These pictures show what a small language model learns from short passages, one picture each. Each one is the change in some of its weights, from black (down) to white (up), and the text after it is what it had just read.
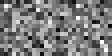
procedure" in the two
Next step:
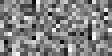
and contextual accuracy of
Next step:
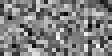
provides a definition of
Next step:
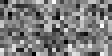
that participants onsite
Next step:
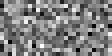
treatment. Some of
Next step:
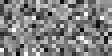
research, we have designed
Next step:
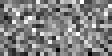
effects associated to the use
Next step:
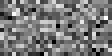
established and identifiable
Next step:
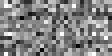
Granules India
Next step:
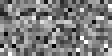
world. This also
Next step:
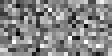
but rather the achievement
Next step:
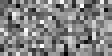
defined policies and regulation
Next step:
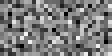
of Health. We
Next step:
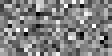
are oriented to
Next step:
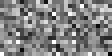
covering eight
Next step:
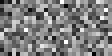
in the risk of
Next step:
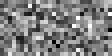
concentrations for a long
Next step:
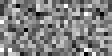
such issue is the
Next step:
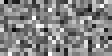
enough copies of
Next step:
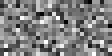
they have a death
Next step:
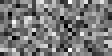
of isolation.
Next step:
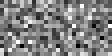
the issue of space constraints
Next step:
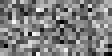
for which traditional teaching
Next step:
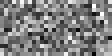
the authors’ view and
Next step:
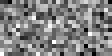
formal gathering
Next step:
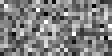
With the Green
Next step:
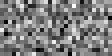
GROUP A AND
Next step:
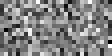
contrast, silty
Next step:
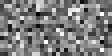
are expressed in
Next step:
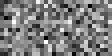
problems in the future.
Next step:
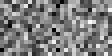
Nation*. New
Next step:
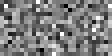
metrics. The results
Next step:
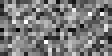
body size patterns in
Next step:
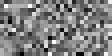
Using clustering,
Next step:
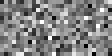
up-to date
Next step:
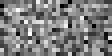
disease diffusion,
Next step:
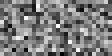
and practiced
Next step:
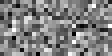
of free living
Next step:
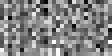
When looking back
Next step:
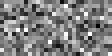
were found to have
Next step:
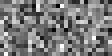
and Forced Labor
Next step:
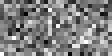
It must be noted
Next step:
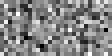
the lowest numbers
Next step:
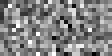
implications on the performance
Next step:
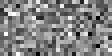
heat capacity c_p
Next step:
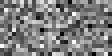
the following paragraph
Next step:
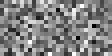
the ideal volume of
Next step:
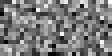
represent the unit in which
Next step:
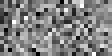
at the following link:
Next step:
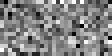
that alternative means to
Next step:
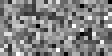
cruise companies and
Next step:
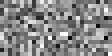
the replacement of
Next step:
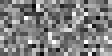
and almost no added
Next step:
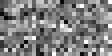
adults, with no
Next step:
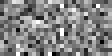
a high voltage
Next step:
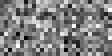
Author Contribution
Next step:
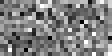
compare the performance of
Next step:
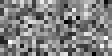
the dissolution profiles
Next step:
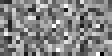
model in improving student
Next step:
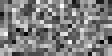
openness towards learning
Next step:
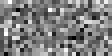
the venue was
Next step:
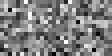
longevity of
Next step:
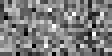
severity factor and it
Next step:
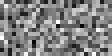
However, the strength of
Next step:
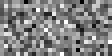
Resource Pack is
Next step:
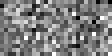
genes into subsets
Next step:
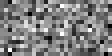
napkins are
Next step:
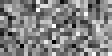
film, the
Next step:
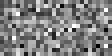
differentiated understanding
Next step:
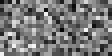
in person or via other
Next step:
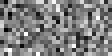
that for similarity of
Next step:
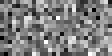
of the complexes in
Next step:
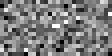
aims at bringing
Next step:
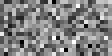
We set the frequency
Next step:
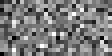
in dimension. The
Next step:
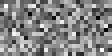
Intake ANOVA
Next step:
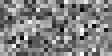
Round 3: one
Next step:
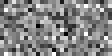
describe the concentration C
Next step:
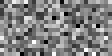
to ensure that the
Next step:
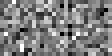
even the most frequently
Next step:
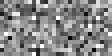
driver monitoring.
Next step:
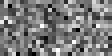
debtors at
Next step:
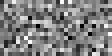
1 year later. This
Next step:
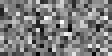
into programmable materials
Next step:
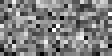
meanings directly from the
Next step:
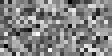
new economic mechanisms
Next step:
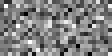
Love. It's
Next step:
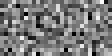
with one of two
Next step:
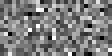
(b) material B
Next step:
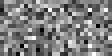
those with deeply
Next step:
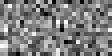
Another issue is that
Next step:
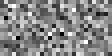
student personnel
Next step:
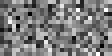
in Saudi
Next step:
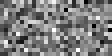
the Second World
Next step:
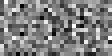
21st century,
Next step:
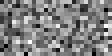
of interest before coming
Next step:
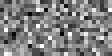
(M \pm
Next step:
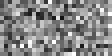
temporal baseline
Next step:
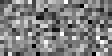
t coincides with
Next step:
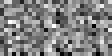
preterm infants from
